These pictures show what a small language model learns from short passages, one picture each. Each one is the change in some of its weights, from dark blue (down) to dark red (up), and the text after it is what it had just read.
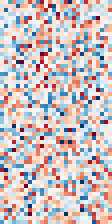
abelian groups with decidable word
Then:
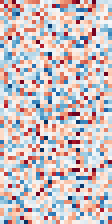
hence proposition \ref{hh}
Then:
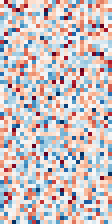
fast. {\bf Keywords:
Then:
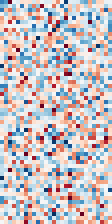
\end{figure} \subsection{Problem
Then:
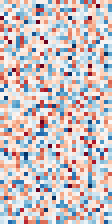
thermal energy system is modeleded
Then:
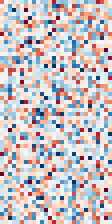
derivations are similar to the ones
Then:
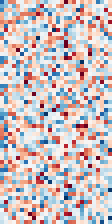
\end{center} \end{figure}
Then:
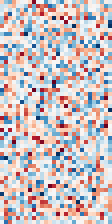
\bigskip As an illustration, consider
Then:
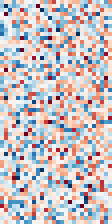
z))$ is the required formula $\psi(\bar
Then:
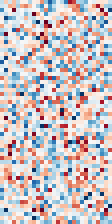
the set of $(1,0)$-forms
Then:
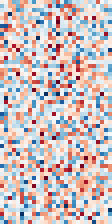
\end{eqnarray*} and hence, by setting
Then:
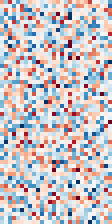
a positive solution to Kirchhoff type
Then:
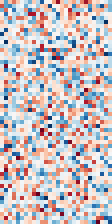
the simple ones, their algebras of
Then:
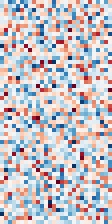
We remark that the strict inequality from Part
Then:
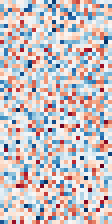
Choose a geodesic $\gamma$ on
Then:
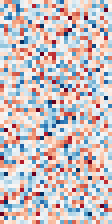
(that is, attaining the maximum).
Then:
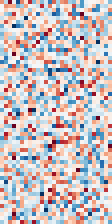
second plot is common to most of the
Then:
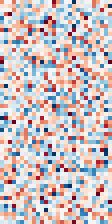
average and POD projected exact
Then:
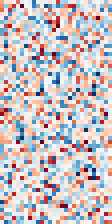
\nabla h\left( x^{\ast
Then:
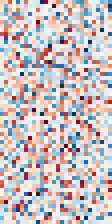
three-operator structure, and can therefore be
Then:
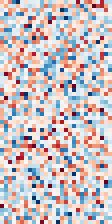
fiber of $\F_G$ at
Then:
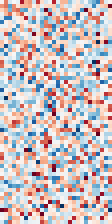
and the geographical location
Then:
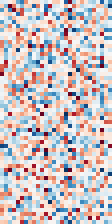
rational function. Each such `line'
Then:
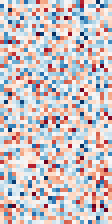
provided that $$M > \frac{5 +
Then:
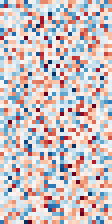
$c$ and $d$, with one of
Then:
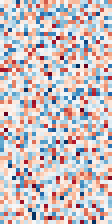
to our examples were calculated by using
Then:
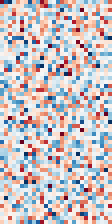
an integer $t<n$ such that
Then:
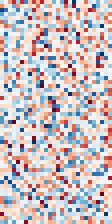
references on the $c_n$.
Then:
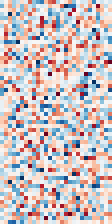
Y\i ld\i z in
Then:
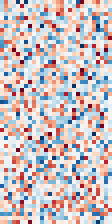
to demonstrate that incorporating
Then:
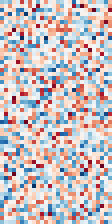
at most $\lceil n/k
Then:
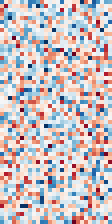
possibly depending on other parameters) such that for
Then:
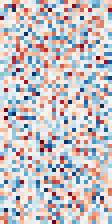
if $n\leq 3$ then the assumption
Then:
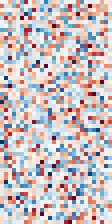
\to \map_g$ is normally generated
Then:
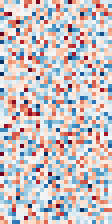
measure generated by this "hollow"{} is
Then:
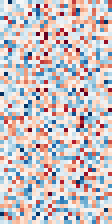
results of Lemma~2.7 in a similar
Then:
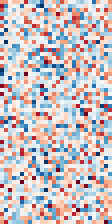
the same probability, it is enough to estimate
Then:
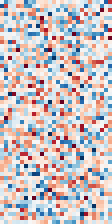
$\delta=\varepsilon$, a choice of potential
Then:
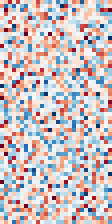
Notes in Math., Vol.
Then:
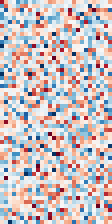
The simulated runout distance and
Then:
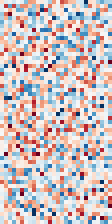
Y^{(h)}$ such that $N\leq
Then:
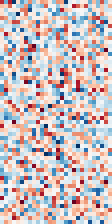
log point and $R=\bR$. In this
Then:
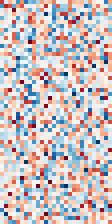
be found in greater detail in
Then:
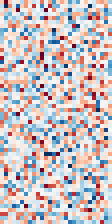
hyperplane. Then we have $$
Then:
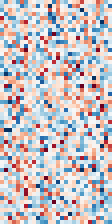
it is sufficient to show that we can recover
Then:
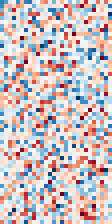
$p'-$order. Note that
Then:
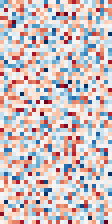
trivial geometric domains, but they are not
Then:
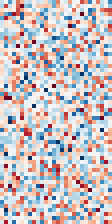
on the ``sphere at infinity''
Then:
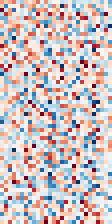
laminations. Ahlfors
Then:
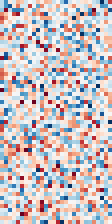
homogeneous linear congruences and in
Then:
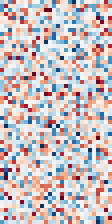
than the supplies, and many point and
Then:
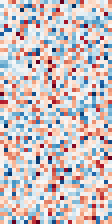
all polynomials of degree $\geq 2$.\\ In
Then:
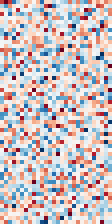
exchange. However, in KEPs
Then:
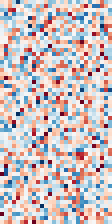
dimension of rectangular self-similar
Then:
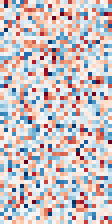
a simple setting where the main theorem applies.
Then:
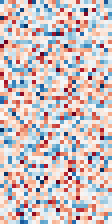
constant from Lemma \ref{1/L}.
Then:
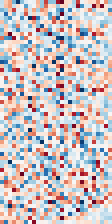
radius of convergence $R>0$. In
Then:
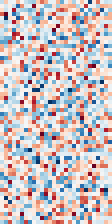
\psi_K^\perp \rangle -
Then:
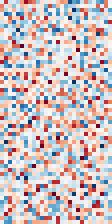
disc.} \footnote{Probably,
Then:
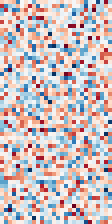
This was in turn inspired by
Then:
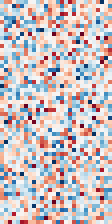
non-triviality of the Green's
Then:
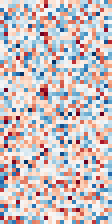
of the set of nonnegative elements in
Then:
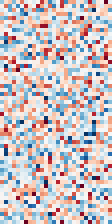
metric of dimension $\le n$. So
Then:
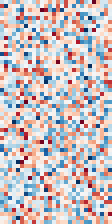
how we arranged the contours
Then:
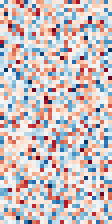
nodes (blue nodes), where the size of the
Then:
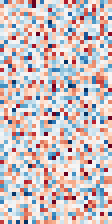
residue as a function of number of
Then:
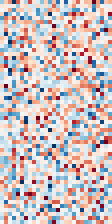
formula (\ref{zass.1}),
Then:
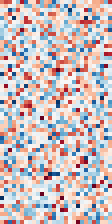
sensitivities to each of the
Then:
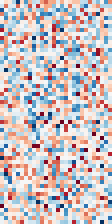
to the same basis. Let $\CC$ be
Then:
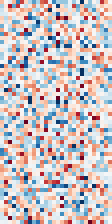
computable function $f$, there exists an example
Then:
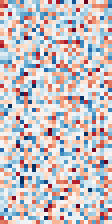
stability and convergence to a small neighborhood of the
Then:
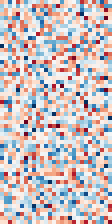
easy to see in Figure 12 that the strings
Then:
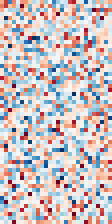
is commutative.} There is an analogous result for
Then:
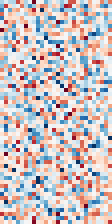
contained in $\overline {\tilde X}_{2,
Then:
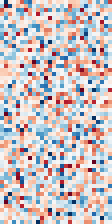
$U_{N}$ to the unknown
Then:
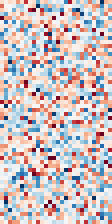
its polynomial identities. It is remarkable,
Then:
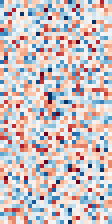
$\A$-modules. If $E$ is
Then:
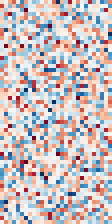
closed}, if it satisfies the property:
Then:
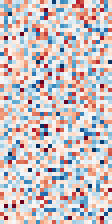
matrix. Then there is an element $L$
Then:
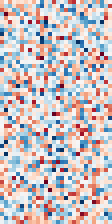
the threshold $M_+$. In
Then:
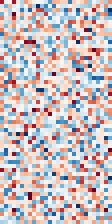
out in computational time, due to the
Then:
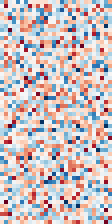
Gaussian observation schemes is to consider the
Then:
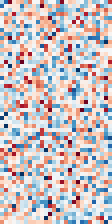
the actions are exactly the set differences
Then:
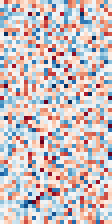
cit. Pour finir,
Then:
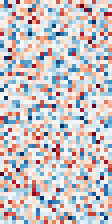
the economy, taking into account
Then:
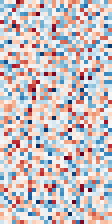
catenary degree. As first applications,
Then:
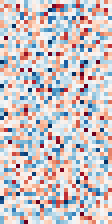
**A Property for a
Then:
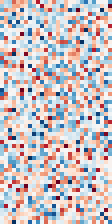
obtained in Section 2. Some identities on
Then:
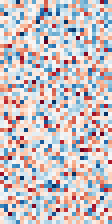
order to prove the claim, we assume for
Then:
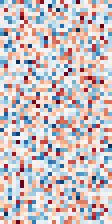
iteration. Combining these results yields
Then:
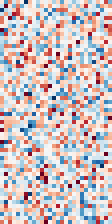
and intersecting some fixed compact set. A
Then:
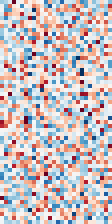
obtain a relationship between the real and
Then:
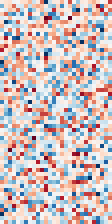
zeros in the overlap when presented in
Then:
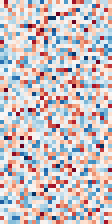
this by systematically constructing
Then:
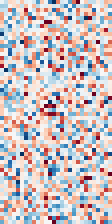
as that from the offline consumer
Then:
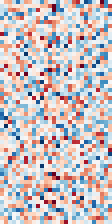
with the 2-dimension problem with a similar
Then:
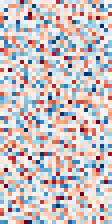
is given by $\mathbf{u} \colon
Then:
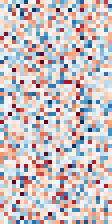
selection $S$ for existence of a
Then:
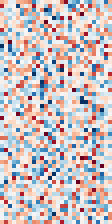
Classification:} 26E70;
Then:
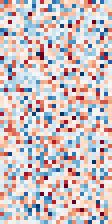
$R$ be a commutative associative ring with
